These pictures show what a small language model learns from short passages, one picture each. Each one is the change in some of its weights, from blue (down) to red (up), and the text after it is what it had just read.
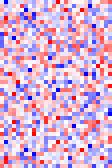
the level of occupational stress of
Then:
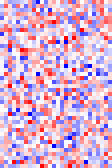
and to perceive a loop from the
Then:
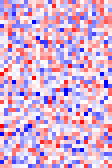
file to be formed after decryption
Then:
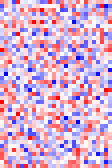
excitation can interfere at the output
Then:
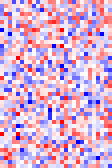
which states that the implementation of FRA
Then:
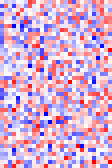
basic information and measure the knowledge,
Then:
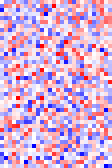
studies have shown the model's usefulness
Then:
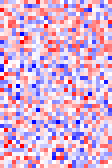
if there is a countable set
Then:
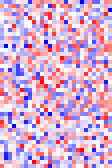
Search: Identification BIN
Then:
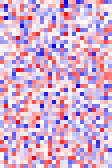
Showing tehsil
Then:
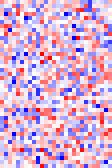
it was observed that i_d changed
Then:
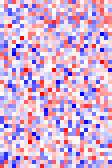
system developed in this study, it is
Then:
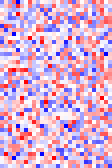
physical contact. Thus, to restore
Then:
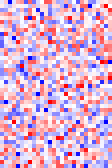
the pandemic, indicating that two years of
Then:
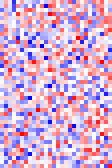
with rigid, time-specific
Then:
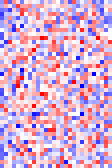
available in the Open Science Framework at
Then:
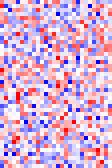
stability [Waltari et
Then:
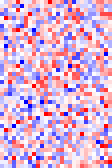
showcase your circular economy solution or
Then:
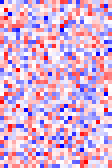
The data regarding, the germination
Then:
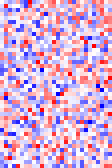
students in this program are required to
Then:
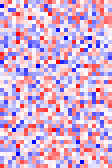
a wide range of applications.
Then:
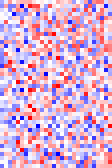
FTIR (Li,
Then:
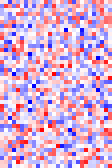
random initialisation. The accuracy of the
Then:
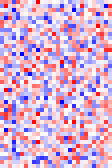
EU calls on the parties to
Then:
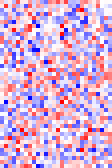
with domestic students internationals can acquire
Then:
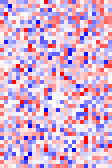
може обрати
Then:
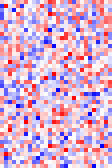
the current situation of Japanese
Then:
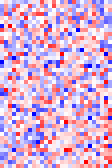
splitting the basic experiments in 2 stages
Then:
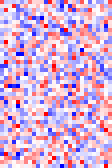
test). 4. Discussion The management of
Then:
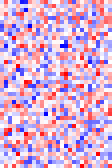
All of the mats except the high
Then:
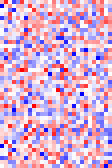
to take part in projects where, as
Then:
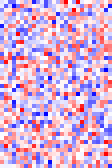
storms up to the sad and
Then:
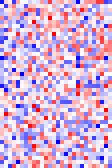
neuropsychanalysis: Focus
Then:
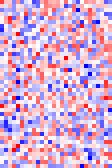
magnitudes that ranged from
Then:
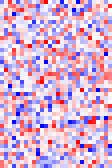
percutaneous coronary intervention
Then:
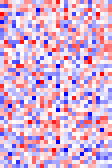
alleles from a total of
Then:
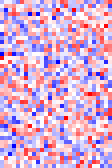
conversation with someone you had met for
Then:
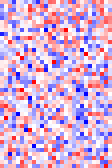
in Cluster 2, which is
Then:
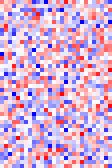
space and unites the two
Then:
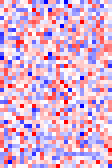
117 and a percentage of
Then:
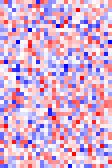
51) Abbas F. A
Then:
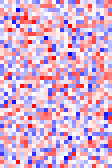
of the parliament who
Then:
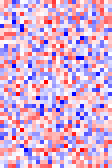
she can show them the pictures
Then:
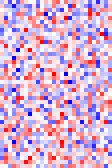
Dr. S. Shabana,
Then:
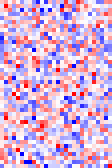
both ends and transported
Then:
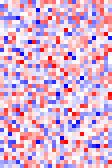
patients had MPI score between 21 to
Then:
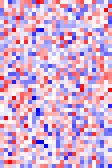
societally highly standardised or
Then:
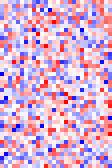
and independent variables in the data. The
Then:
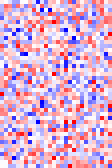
and motion sickness.
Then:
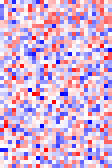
in congestion management by reducing peak
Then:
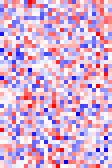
project), and in highlighting regions where
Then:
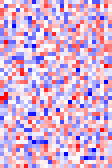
multi-functionality, reversibility
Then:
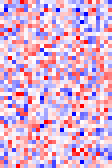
do conceito de
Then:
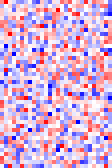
series can be presented as follows in terms
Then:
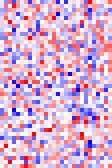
from *A. treubii*
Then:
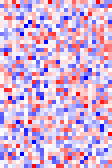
improve motivation, work quality, and patient
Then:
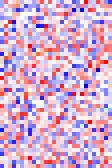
appears in the proceedings for
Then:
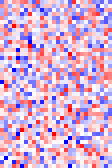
corporal punishment has
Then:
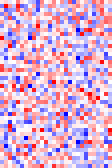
masala yechimini
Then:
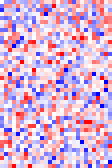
studies on this species have been done.
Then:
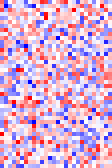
Thank you for finding your way to
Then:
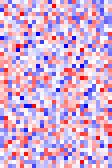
estimates, and an increase in transient
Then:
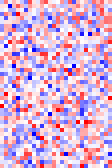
Overall, the study demonstrated that this method
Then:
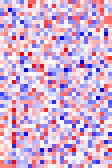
Computing Consortium and Campus
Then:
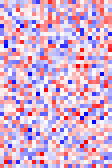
widespread use of
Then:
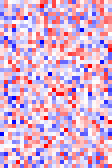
these users in their response. Projects
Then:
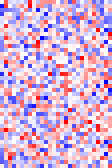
information and advice, a policy approach
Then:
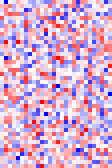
Deleuze's and
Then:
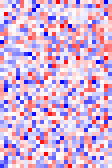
Minister of Bumiputera
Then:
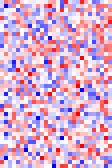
and cylinders with 150 mm
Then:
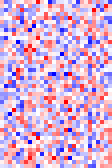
Author: M.M.F.
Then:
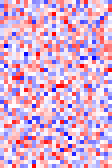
Hg is released into the
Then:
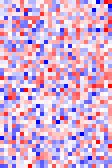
for maintaining homeostasis and for
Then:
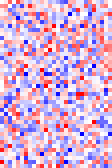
IMT School for Advanced
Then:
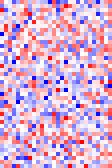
to the growing body of literature about the
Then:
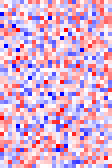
allows for structure expansion and meets the
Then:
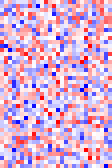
tempting to argue that the
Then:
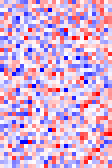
development training for teachers. The intervention study
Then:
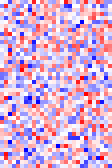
all unit layers equipped with voltage measurement
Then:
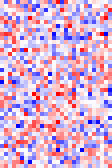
makes the experience real. Crucial
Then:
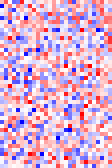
to conduct a descriptive statistical analysis.
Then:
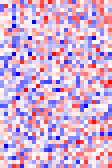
most important priority regarding evaluating the housing development
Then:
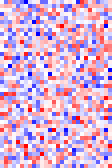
hundred vaccines are being
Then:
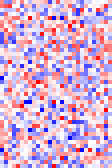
this bending actuation must compete
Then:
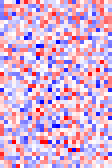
used as ideal host matrix materials for
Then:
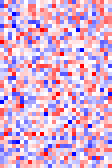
out of 332 in the
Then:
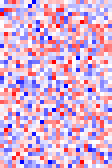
and LTR) are amplified by
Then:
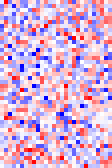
Visual feedback was added providing a
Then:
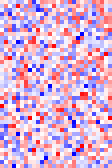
patient. It should be noted that the
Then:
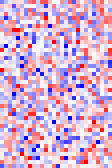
Reduce risk Prevention is the key
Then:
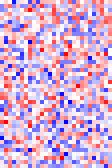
from a computing perspective. We had one
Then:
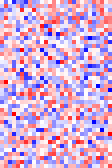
across the health system in ten
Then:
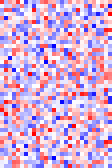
Duration of poisoning
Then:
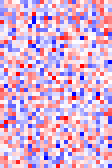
properties of ceramics are directly related
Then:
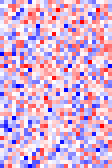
spirit. In just over 40
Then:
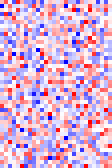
second-stage allocation is an
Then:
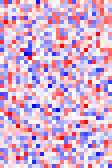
A laboratory study revealed a significant increase in
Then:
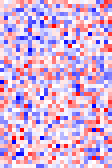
them for career planning effectively.
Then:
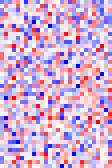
resolution of an optical 3-d measurement
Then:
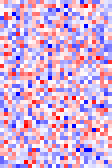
skills, with this workshop we aim to
